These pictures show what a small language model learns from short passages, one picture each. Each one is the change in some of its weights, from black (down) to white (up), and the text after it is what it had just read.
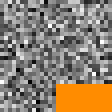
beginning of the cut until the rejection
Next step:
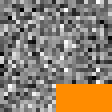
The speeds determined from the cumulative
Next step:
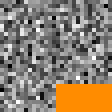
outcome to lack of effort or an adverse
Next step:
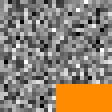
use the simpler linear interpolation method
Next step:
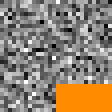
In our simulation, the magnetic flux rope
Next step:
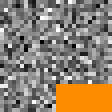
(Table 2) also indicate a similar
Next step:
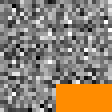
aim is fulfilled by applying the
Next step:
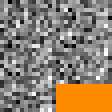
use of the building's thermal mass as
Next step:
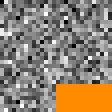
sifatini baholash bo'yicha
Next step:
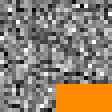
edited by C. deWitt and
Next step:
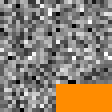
has the largest boron reserves of
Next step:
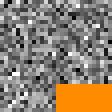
on perioperative effects of
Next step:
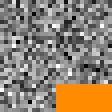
on special development of mathematical abilities
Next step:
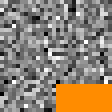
operator \begin{equation} {\cal
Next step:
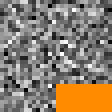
decision tree. Finally, while usage trace
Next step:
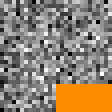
from the one illustrated in figure 1
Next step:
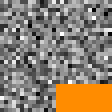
\\\hline \end{longtable}
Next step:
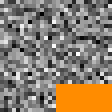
type three dimensional diffusion controlled collision rate
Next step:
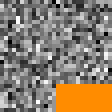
financial support scheme has been adapted to the
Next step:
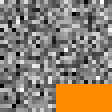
including the label i, which is the
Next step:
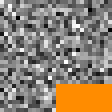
cloud, dynamic nature of the data should also
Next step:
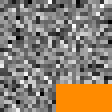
tarjimaning umumiy
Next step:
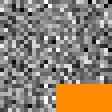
coupe sagittale du
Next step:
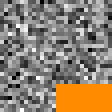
days), with individuals believed to become
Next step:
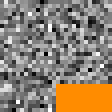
\label{A2} \eeq where
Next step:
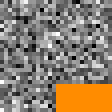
к 1. На рисунке 2
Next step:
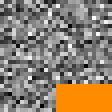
o sistema educacional profissional
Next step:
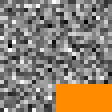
die is geanalyseerd
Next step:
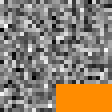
from the symbolic pattern, even if
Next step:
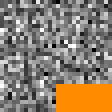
situations were anomalous effects may
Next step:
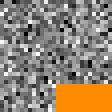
case. They qualitatively predict the square
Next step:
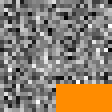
stabilizing, and normalizing
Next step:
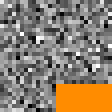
are so varied among themselves that there may
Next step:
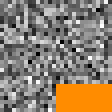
across gender. It can be inferred from
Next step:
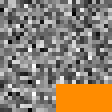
from the $SDO$/HMI
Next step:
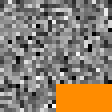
belirtildiği beyan
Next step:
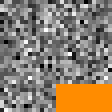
моделларни тақдим
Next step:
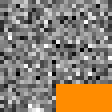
*indirect* gap. The bottom and
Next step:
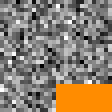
institucionales que cabe oponer
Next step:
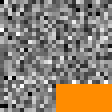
emergence of discontinuous
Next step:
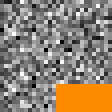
solution of the polar end and the
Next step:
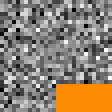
state as the only possibility of a
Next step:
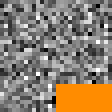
response. The scoring scheme is
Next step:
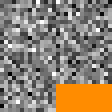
Intensivos e com
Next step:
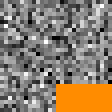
possible at test time. However, since the
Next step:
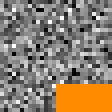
St. Michaelis Church of
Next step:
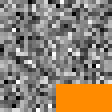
domestic, meat and
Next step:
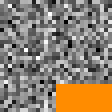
الشرك بالله
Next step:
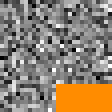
data will be published and how the
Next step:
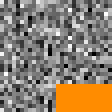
organizational structure to protect their interests and
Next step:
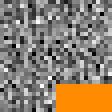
designed mechanisms, in contrast to approaches proposed for
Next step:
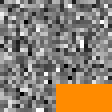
simpler to comprehend and
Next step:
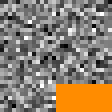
GW151226. To construct background
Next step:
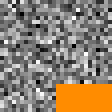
who will educate future generations.
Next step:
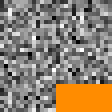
into a $q \overline{q}$
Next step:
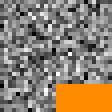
= 0, \end{equation} while
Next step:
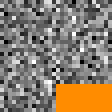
desfășurarea intervențiilor
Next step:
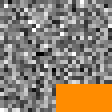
a person of similar status).³²
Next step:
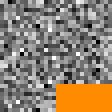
$\epszh$ being the efficiency for
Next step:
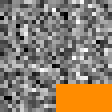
RF MEMS switches.
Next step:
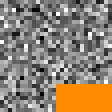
pressure in the supine, right
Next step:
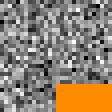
locality, the Eke Formation
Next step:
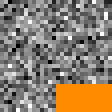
ishlaymiz. Biz bolalarni
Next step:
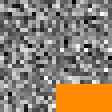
PV system. 2. SIZING
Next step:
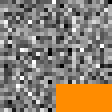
more than $5\sigma$ at
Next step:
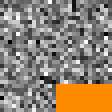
yigirilgan ipak
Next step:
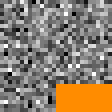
of living, while the lowest
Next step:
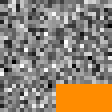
how much changes in the probability of high
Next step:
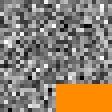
target holder, thereby lowering the
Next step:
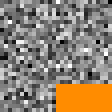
In that case, the runtime would be
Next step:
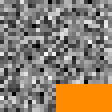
presented in part at the National Science
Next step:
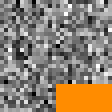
for all businesses, to assess the
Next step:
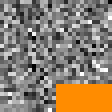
having difficulty learning mathematics or who do
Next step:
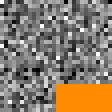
not yet been chemically identified
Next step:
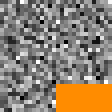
it effectively identifies the predominant
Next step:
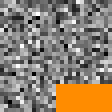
faster than METIS.
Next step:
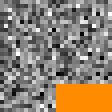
piece that assists in solving a
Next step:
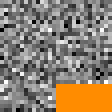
implementation increase its reliability, however they cannot
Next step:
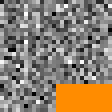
frequency and time domain methods such as the
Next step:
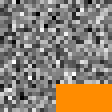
of the trilayer [18
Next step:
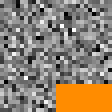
inundações, gestão de riscos
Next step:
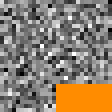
ensure that disabled communities’ voices
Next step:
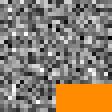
chosen as the reference temperature. The data from
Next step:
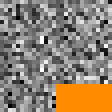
make more investigation and explore the applicability
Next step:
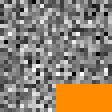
of the prefiguration of the
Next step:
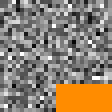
ahead, rather than freely writing
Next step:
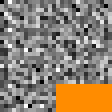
WATER. *Science and
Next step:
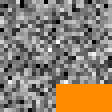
the decarbonisation and elimination
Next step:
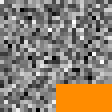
Apart from their economic significance, strategic
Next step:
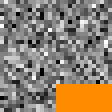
impressive confirmation of universality
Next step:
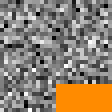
behavior. Our predicted Dirac
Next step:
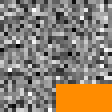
ва усуллар. Ушбу
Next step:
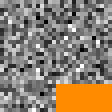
and Fasting Blood Sugar
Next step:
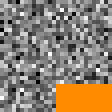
شکل ۲.
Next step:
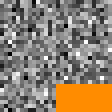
for natural sand, thereby reducing the
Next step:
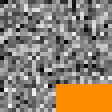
by the unit cell model of composite,
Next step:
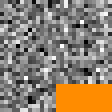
خليل بن
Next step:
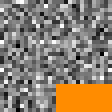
[33]. We activity tried to
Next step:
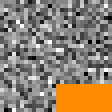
energy since the perturbation is not constant along the
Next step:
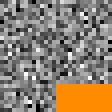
the relationship between Sitala and the
